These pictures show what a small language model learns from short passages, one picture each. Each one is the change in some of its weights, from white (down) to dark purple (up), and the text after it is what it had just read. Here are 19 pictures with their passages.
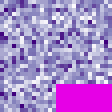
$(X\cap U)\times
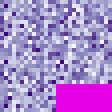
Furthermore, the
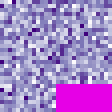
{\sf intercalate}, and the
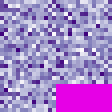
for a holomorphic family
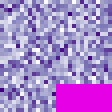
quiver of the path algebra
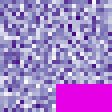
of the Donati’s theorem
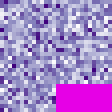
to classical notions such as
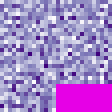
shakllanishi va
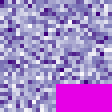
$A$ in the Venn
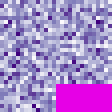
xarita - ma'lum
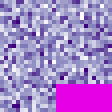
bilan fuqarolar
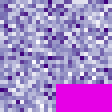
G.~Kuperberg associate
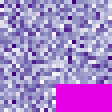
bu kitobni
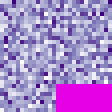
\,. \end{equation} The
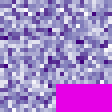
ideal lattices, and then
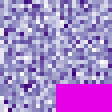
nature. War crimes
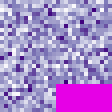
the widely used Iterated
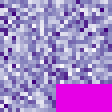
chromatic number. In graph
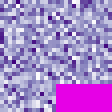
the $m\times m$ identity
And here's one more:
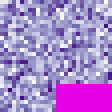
{{Generally speaking,
